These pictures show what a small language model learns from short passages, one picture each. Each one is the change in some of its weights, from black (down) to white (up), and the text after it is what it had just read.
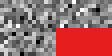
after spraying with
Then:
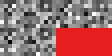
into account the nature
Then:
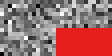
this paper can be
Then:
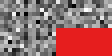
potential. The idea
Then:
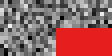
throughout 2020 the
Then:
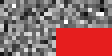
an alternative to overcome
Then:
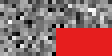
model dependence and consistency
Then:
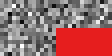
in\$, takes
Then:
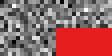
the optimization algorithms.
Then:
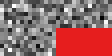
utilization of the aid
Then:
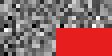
that young individuals
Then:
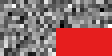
in sharing organizational knowledge
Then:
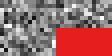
until the camera
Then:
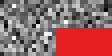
the meaning and effectiveness
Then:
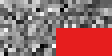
any studies performed on
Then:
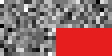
either in formal or
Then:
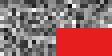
comparison with steel fiber
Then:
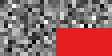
a 3D composite
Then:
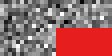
innovative educational tool.
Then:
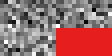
different silent zone
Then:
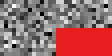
a liquid surface of
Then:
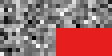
helped me to check
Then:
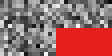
of three protected data
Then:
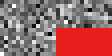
the presence of
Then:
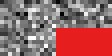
sensor network.
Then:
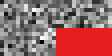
nanoparticles, which are
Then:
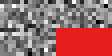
data base of traditional
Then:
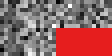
an unsafe
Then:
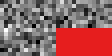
two different women
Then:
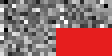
regulatory supervision of
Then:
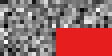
Where, M
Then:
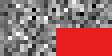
will be able to
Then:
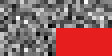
compared to boys
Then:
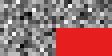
to promote observance
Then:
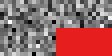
and reproductive characteristics
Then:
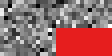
therefore the subject of
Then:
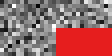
the reality of
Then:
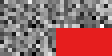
of patients treated with
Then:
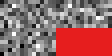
the parameters for graph
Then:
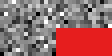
resent packet
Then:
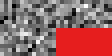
ability compared to individual
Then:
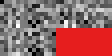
measurements recorded the
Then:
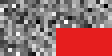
assessment of the plants
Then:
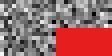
systematic training is effectively
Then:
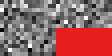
relevant sustainability parameters will
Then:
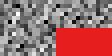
to you and
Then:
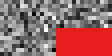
and clean more complex
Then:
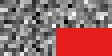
Selected Public
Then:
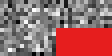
Firstly, we
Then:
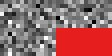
these nodes, the
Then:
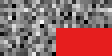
samples and stored for
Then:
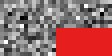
on an average school
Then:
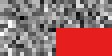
and across data
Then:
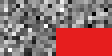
of diabetic
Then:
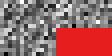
because skills can encourage
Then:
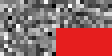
implementation of gender
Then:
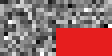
performance. By providing
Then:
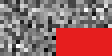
distribution range. They
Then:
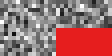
coordinate that is randomly
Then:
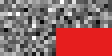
shown immense potential
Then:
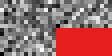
monthly by
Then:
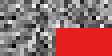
of the company are
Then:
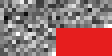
because the company
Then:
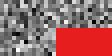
and movement. Some
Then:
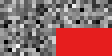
– unknown
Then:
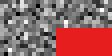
education, improvements in
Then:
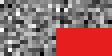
permissible limit
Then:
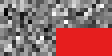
conditions are applied to
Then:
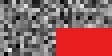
running example database
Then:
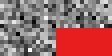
of recall and precision
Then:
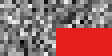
and viscosity
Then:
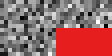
by an over
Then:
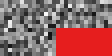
when Nigerian economy
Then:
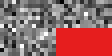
AREAS FOR
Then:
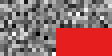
development of ideas.
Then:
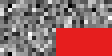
become asymmetric and
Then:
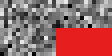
allow both students,
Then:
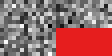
in an environment where
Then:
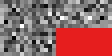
1 In the
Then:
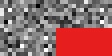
puts a check
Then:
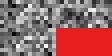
algorithms. 4.
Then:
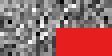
pumps are generally
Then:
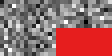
the conversion of
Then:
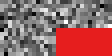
prior approaches, reducing
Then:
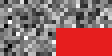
with other disciplines
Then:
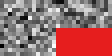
operator on the
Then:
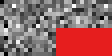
the findings have broader
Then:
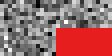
orientation of the direction
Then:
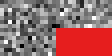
absorbance at a
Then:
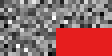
compared to the other
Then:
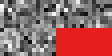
rights guarantees
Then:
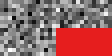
oblation into the
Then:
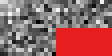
breeding rejects
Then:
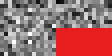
critical value. At
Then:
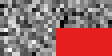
important parameter and it
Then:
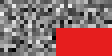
effective NLP
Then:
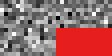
vehicles in the proposed
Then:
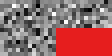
logic”. And this
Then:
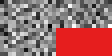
the CRC
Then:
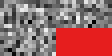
powder was subjected
